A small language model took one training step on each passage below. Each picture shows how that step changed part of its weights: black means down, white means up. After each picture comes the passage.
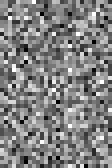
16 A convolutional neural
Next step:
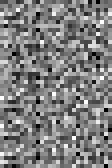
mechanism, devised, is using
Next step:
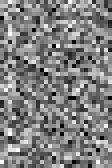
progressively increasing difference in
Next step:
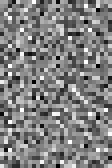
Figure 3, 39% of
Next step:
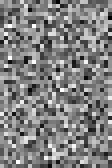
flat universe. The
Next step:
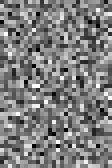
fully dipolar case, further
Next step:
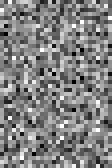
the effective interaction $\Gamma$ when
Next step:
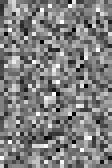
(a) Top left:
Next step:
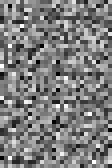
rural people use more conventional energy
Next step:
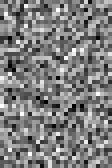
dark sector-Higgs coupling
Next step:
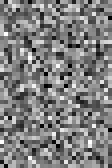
shorter than the shortest
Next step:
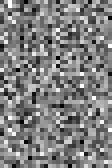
share similar characteristics, are
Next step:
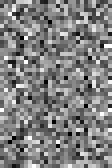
a reasonably good agreement, even
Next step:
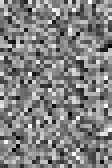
height of C\,{\sc
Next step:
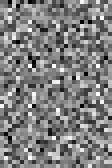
a diluted uniform
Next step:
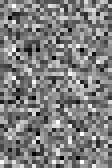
for carbon neutrality by
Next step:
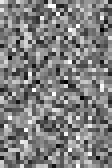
it is clear that many genes
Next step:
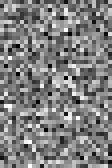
and must be resilient.
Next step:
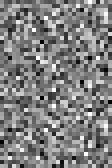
test on 8-second
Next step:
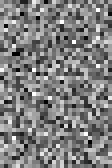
data are calculated from the optimized
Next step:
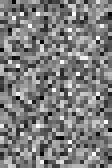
8 had post-test mean
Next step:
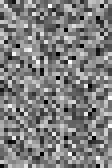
consequence of the lack
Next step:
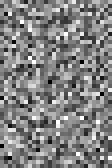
X, Hu Z,
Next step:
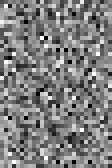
by the prosthesis
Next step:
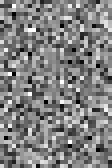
of SS433 from the
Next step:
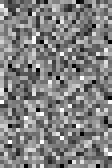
appear at $\rho_{\rm
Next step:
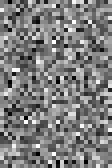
implicitly to growing
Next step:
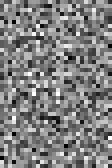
luxury -
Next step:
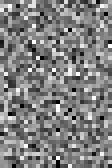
long-range magnetic order,
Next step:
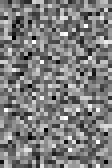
that ultrasound findings can
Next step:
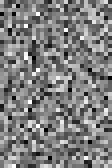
matrix. Values of
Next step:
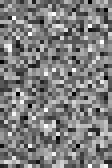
COVID-related "a
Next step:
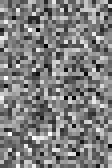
approach allows to decrease the related
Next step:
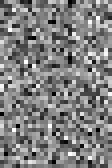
- \acpkspp \\
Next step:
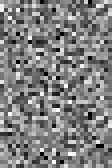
variability of TeV emission.
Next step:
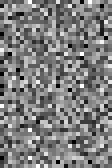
in the standard manner by
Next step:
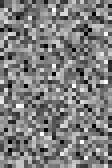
is expected to be generated by
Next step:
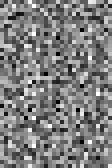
in the intermediate energy range?
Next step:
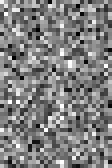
plants M15 COD,
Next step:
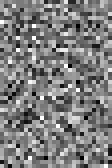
that abundances can be measured
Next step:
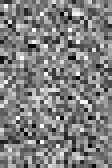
attacks and strokes
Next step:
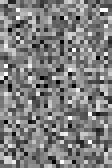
specified at points *d*
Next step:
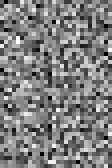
pregnancy on
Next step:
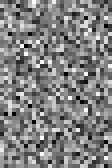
beam strain. Thus, the
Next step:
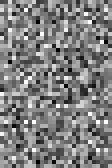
cosmological constant. If
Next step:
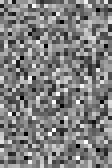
Method C. Out
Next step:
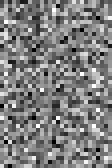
has been performed. The contribution of
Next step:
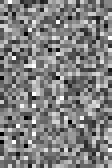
\chi_2 & \cdots
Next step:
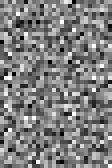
quantity broadly does not
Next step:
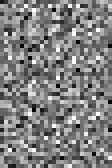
shrinks, until
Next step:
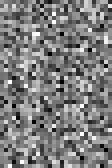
with high computational cost for
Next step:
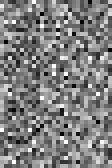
interpretation of data, and
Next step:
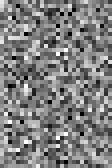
matrices built this way and on
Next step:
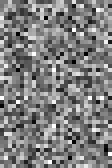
and ${\bf J}$, that can
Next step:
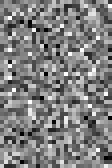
– 32 patients. The mean
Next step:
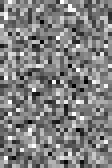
other religious groups in
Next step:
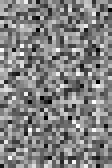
their attitudes towards AI's
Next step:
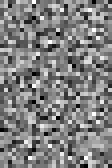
2022, the industrial
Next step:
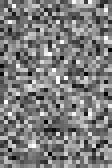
of location counters in round
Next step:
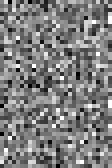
plate (doped with
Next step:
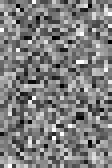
measured proximity contacts
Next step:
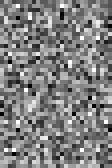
its mid-plane,
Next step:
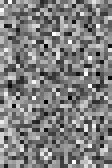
the lower modes grow at the
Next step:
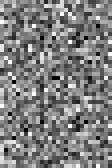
that if the covariance matrices
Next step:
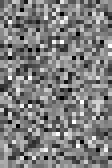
elderly accessible.
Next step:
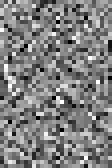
the two populations will fall
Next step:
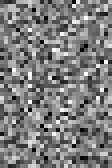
an arithmetic mean of
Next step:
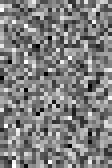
state of the gas surrounding
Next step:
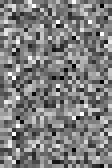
in boundary conditions, material properties,
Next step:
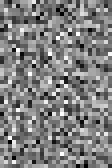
present world is Concrete due
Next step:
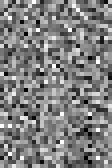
Figure 1b, where a new
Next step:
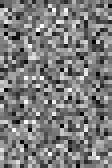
is expected that the next maximum value
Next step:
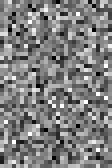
population origin. The correlation between
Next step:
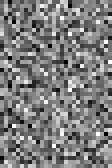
treatments influence seaweed
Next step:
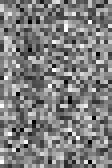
specificity levels to which they
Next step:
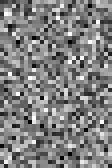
no mycotoxins were
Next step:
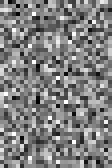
well to the left of the interaction
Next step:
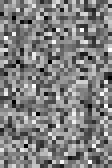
[21], that control the
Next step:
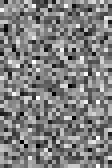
the necessary displacement for the
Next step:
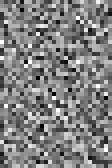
comprehensive plan of measures to
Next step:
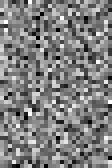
subsection, we will estimate the
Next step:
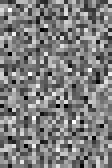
least one of the two sectors
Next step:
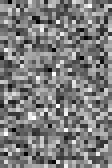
important functions in a modern
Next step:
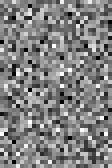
Structure}, Ed.
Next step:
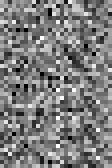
since only a specific set of data
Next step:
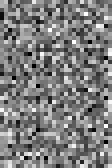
development session. As they discussed
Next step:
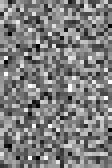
diamond section of the
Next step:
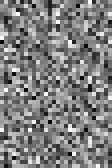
distribution of the waiting time
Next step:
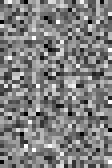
\rangle / \langle \!
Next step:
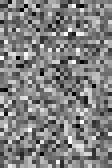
Although relatively rare
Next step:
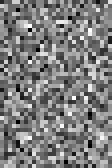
providing critical information about weaker
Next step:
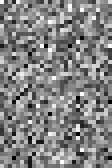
SOCIETY National
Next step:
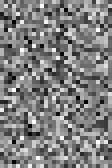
editorials Every
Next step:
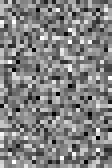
the quark matter. This implies
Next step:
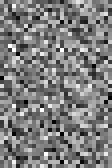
of India (In case of
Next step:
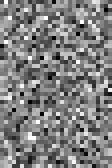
degraded information, even if
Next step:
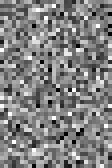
trolley, this is
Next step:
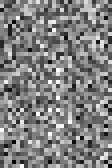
service vision - IEEE
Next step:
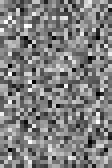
model predicts the rate of temperature
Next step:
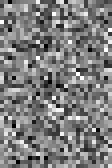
above-gap contributions,
